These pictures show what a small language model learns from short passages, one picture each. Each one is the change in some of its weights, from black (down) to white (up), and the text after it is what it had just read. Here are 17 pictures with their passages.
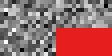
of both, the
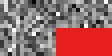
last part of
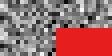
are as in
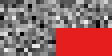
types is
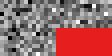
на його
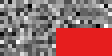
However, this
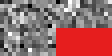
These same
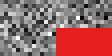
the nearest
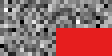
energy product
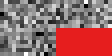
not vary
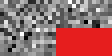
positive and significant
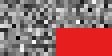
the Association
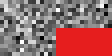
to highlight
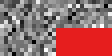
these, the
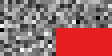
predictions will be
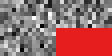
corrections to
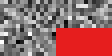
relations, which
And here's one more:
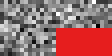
expected to
